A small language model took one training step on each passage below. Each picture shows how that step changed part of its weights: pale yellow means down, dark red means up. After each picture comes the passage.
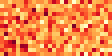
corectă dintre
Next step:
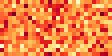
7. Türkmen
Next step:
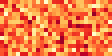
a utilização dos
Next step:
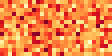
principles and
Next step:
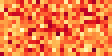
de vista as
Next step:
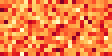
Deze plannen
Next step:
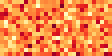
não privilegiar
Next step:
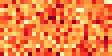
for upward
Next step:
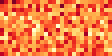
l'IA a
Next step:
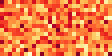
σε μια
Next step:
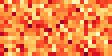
which is considered
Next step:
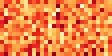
системы высшего
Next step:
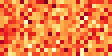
bir tushuncha
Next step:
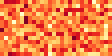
recrutés par
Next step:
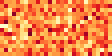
jaar is het
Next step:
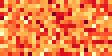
su impacto mediante
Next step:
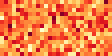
de menos. -
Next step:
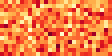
G. Camili y
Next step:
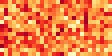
и весовой
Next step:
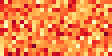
yang diterapkan
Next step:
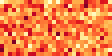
IX y X
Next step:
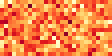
в период с
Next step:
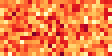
berilgan saboqlar
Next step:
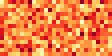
de Tecnología
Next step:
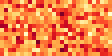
ise perinatal
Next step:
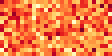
do tempo nos
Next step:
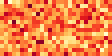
é ampliado,
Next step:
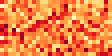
ta’lim tizimini
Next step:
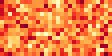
aberto, devido
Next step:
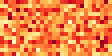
ongni asosiga
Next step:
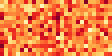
lecciones aprendidas
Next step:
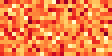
Collegi i
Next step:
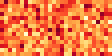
önemli bir
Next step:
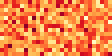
va xalqqa
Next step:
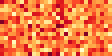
при помощи
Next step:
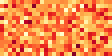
- вот основные
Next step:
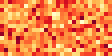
en de door
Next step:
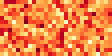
19 de abril
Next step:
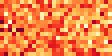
considerăm că
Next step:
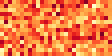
mumkin bo'lgan
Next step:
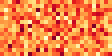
Tabela 1.
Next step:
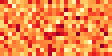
te willen
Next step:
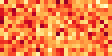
and the dependent
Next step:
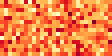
formação integral de
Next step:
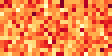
productivity of
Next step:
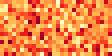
have both
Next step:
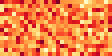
visando com a
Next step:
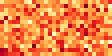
be a copy
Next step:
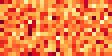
sociedad, ya
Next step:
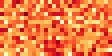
sanidade e qualidade
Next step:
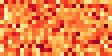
los consumidores
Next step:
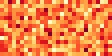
deficiência na
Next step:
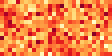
metode penelitian yang
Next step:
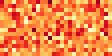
lui Kant este
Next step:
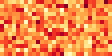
studied by
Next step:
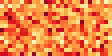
ilegal e
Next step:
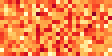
направлен не на
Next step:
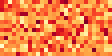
Par exemple du
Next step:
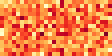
determina el efecto
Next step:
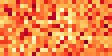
diálogo -
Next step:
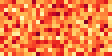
a balanced
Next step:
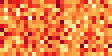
saqlash va
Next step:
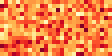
o contorno
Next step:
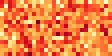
usar de forma
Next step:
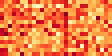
mas também respeita
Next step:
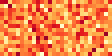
di riferimento,
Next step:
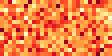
Studies” 9
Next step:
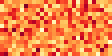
i mediach*
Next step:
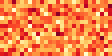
the moon.
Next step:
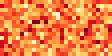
за счет
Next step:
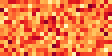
para controlar este
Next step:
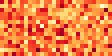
și mici,
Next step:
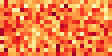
tema y se
